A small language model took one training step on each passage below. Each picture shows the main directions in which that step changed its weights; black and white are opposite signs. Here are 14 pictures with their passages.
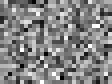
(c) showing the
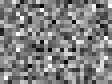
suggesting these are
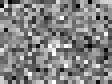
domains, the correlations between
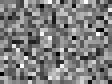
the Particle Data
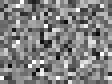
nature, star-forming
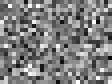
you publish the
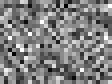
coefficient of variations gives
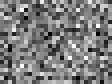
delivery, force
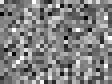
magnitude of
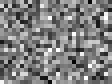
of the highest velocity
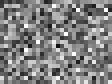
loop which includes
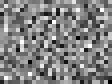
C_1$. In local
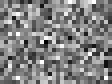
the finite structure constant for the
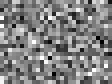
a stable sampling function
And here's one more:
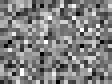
message. \item
